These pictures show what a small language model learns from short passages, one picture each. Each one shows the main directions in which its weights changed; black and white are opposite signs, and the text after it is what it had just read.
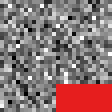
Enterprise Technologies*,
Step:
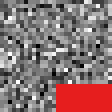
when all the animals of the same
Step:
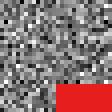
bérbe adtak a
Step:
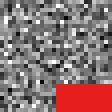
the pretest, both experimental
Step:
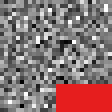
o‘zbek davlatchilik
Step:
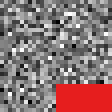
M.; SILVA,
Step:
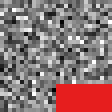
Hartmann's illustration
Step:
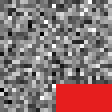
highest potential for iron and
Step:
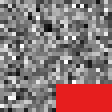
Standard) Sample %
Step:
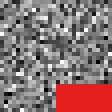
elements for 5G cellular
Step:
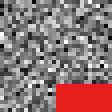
monitor or control the stability over time
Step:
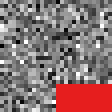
section, especially
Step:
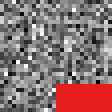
pemerintah, dunia
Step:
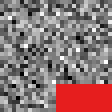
To address the
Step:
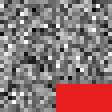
role) Bachelor's
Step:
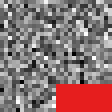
evaluate the dynamics of
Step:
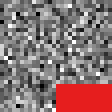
mostly royal rituals
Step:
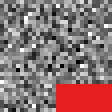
has important role on improving
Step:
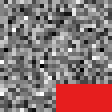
til birligiga kiradi.
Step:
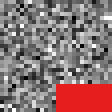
escolar. Essa
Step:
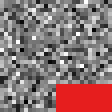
Prof. Gisela
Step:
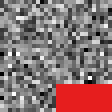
specimens and the warp
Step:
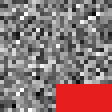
no estilo de vida
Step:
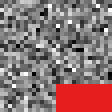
dish. Then the samples
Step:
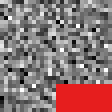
methods. A large number of
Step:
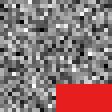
fatores ambientais e
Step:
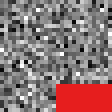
Models in Information
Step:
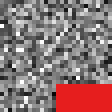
laboran en la institución con
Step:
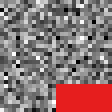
reconocer y atender los
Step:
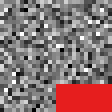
aber das große
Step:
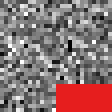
focus on properties
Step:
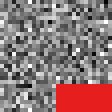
aphid *Myzus
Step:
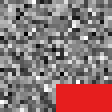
considerado que los jóvenes
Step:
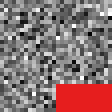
fonction de co-point
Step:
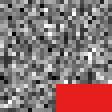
0 at the endpoints.
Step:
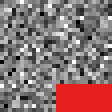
to a supermarket?
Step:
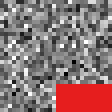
that infrastructure
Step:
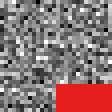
in 40 each experiment. This is
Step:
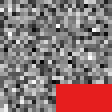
em cima de problemas
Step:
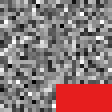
loads despite the price
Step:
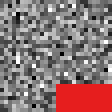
«Bularga qanday
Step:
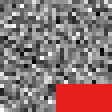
Dessa apresentação,
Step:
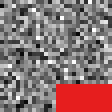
Mickiewicza w
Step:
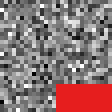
выращивания могли
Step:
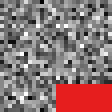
Refugees onto the
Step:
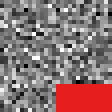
in WEC-Sim
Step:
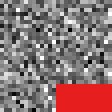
diversidad del género
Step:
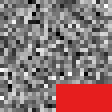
должны быть
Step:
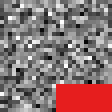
the information technology to handle and
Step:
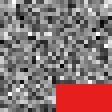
it aims at opening the
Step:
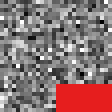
именно заделки их
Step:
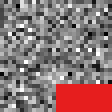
proveru validnosti i
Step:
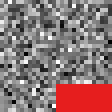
» [SSH Open
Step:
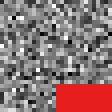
present data and cropping the
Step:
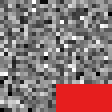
damaged necrosis. This
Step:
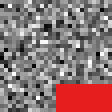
Software Va :
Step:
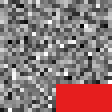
Senza di esse,
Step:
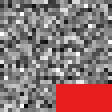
it can lead to unexpected
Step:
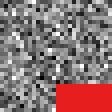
related to AI, and their
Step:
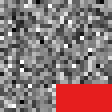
Сер. филол.
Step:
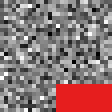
Pendidikan IPA
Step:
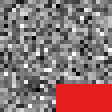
to its primary site
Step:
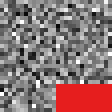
nm thickness and show that
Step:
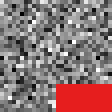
jalapa* L. has
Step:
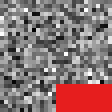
what is missing or
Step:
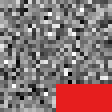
of a NO_x kinetic
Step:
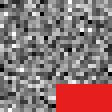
що в Україні у
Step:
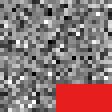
(час) – норма
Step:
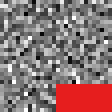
the issue of stability in their
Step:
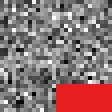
silver chloride the
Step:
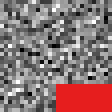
of topics and the strength of
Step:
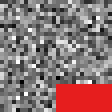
Practices (SBP)
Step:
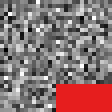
childhood is a strong
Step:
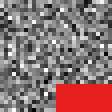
be incinerated as the
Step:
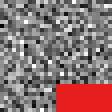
groups which was measured by chi
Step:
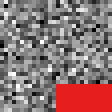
длину с места
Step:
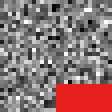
of the organization; systems and
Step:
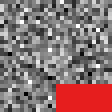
tratamentos. Antes da
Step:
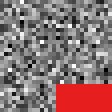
à l'effort de
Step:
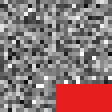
realization is slightly different are
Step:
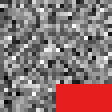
OF UTKIR
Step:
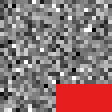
equation $$\log K =
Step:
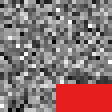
keputusan. Dalam
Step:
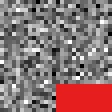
atas dapat penulis
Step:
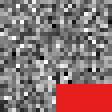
Ni^{II} complex is
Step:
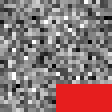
мм ва қалинлиги
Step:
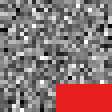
Step 6: Finally,
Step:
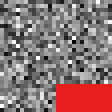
melahirkan kajian
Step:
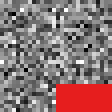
H. L. W. Chan and
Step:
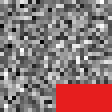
ёзади: “Эй
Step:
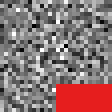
Conclusion A 2D
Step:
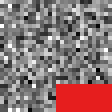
Researcher at the State
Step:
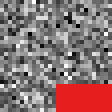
grain stocks, and
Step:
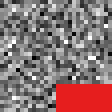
їх інноваційної
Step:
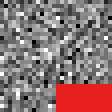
пищи, что
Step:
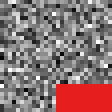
Nuisin, S.
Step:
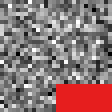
EUA partner universities through
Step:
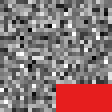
the homeowner to display
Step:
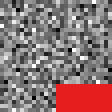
universities is 0.85.
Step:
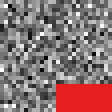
investigate multiple diseases at the
